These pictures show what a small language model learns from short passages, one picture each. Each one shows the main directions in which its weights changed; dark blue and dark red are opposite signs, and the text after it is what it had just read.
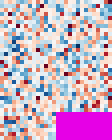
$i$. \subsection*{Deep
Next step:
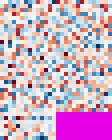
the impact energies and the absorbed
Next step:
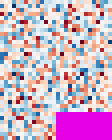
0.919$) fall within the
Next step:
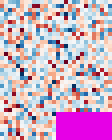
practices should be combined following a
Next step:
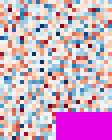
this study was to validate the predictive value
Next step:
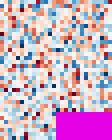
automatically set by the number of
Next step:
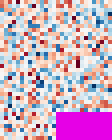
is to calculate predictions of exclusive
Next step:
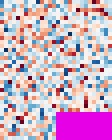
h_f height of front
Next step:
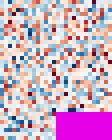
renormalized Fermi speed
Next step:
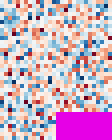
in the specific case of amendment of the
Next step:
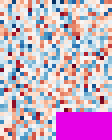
given by the above mentioned relations.
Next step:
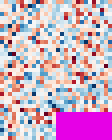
geopolitical instability,
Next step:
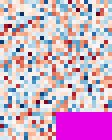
simulation predicted values based on the simple
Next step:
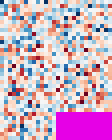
plan refinement algorithm was developed and
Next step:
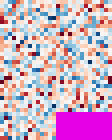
to model Pump&Probe experiments
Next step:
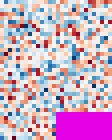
recorded operational data from Tianjin
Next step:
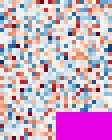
side of the bound, \begin{equation}
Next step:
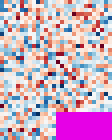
1. The third approach considered for the
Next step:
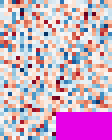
information about its characters and heroes. The
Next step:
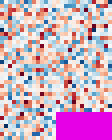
at a particular flux surface. A formulation of
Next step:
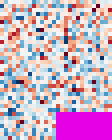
\mid \nabla^2
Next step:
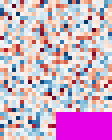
fit of the two MC simulations $\gamma
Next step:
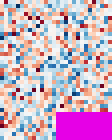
State Bank of India 9
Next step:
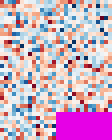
$\mu_T(x_i)$ are the
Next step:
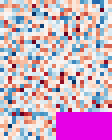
optimum pH for the preparation of
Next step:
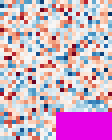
collaborations to: Undertake
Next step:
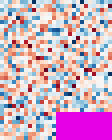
Classification of heart
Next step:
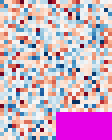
present truth-model-based
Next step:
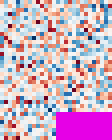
studied in a future work, but the
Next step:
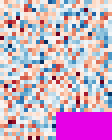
years. - Intact uterus
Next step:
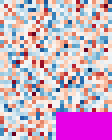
and directed the research. All authors
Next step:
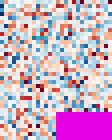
law. (f) Force of Law
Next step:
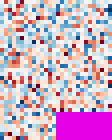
anonymously. Ethics approval
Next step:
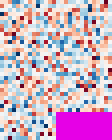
(Directed Acyclic
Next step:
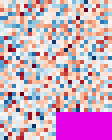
datasets used in this study were obtained from the
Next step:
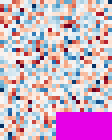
inferred fraction of hierarchical
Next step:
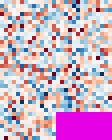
application level data replication. In the
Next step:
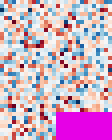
magnetic scattering cross section also contains
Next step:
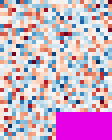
at the $K$ and $K'$
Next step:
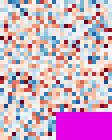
The displacement measurements are therefore
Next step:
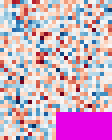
whole family. Wacharasin
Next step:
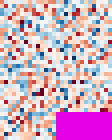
J. 2011, The Extrasolar
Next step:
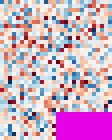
between natural fiber and polymer
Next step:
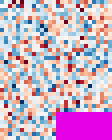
15M and the Brazil events,
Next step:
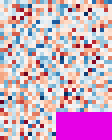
and what awaits me throughout this
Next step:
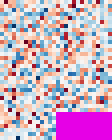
S9. Phase shift and intensity
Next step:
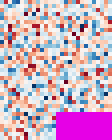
We define the summation and difference of
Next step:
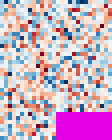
(\ref{eq:HE}) via
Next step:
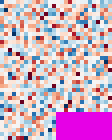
of a statistically significant association between
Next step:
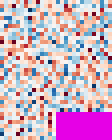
on the same wafer with only slight
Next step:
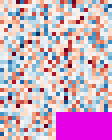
performed. In 1 patient with a
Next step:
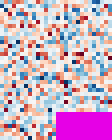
model of the radial filtration process in a
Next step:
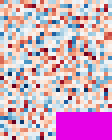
agriculture residues and secondary
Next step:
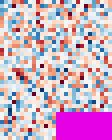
daily step Figure 5. Graph of
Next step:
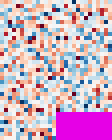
very high remanence of about 19 (for
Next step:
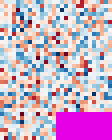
a generic pseudodifferential
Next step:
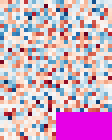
energy by using the atmosphere as a
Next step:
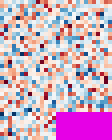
may be able to model shorter
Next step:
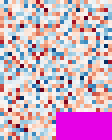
measurements of B-meson decays with
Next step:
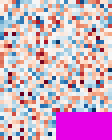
the mass of this class of stars ranges
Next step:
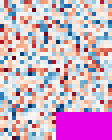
of India are comparatively very low.
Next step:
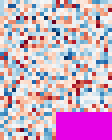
CARE4C in Forests:
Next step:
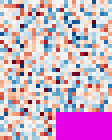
cosmological constant have masses of order
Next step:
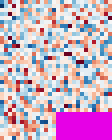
using the conventional coarser group structure
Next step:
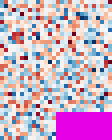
\bar L'$ but the solution remains of
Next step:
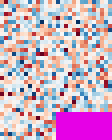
database to OpenFOAM
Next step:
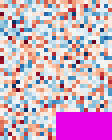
Eastern Mediterranean as this was
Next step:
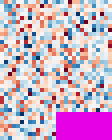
steadily, and many studies were focusing on
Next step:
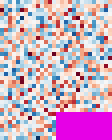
of resonant three-mode interactions
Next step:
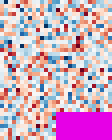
crucial for effective WEEE
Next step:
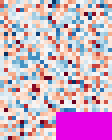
as source of the infection. Of all
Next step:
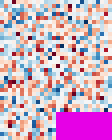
var($\eta(z)$) in the
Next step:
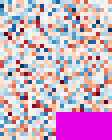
The idea of alphabet that
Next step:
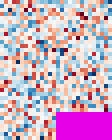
R. In this paper, we choose the
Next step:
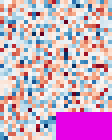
in an external magnetic field. In
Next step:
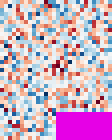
into account. At a moderate
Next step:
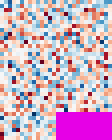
NOISE-CON congress and
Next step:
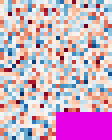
can cause embarrassment and problems
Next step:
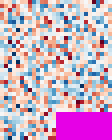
zeros a_j . The maximum
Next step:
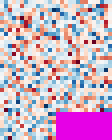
postulate} , i.e. the
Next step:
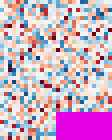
mean estimate (red line) towards an
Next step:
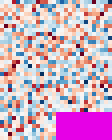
a small suspended particle, both
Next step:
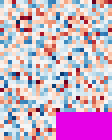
at the senior secondary school
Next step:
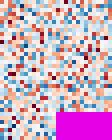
formulas derived in the following sections
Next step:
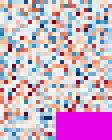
Fig.~\ref{fig:wind} shows that
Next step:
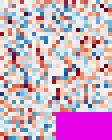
Appendix A. Supporting
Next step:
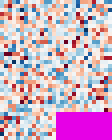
indicated via a single-qubit
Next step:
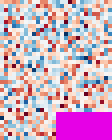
al., 2022) demonstrated that the
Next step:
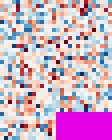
`v' the green, and
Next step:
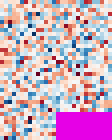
in the galaxy has become highly time
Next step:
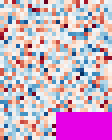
226 Of all adenomatous
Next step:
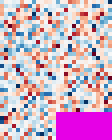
male perspective Factor Yes
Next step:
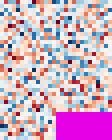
metric of engagement (time spent in
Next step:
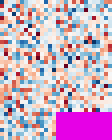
de manera rápida.
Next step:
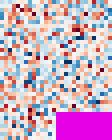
a need for improved guidelines and
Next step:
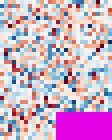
\end{figure} \begin{figure}
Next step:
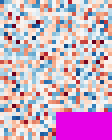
appendicitis, especially in
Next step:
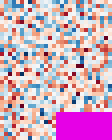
the Gaussian mass parameter for gluons
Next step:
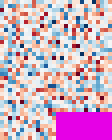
($z>4$) have revealed a
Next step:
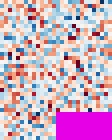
variety was designed to satisfy
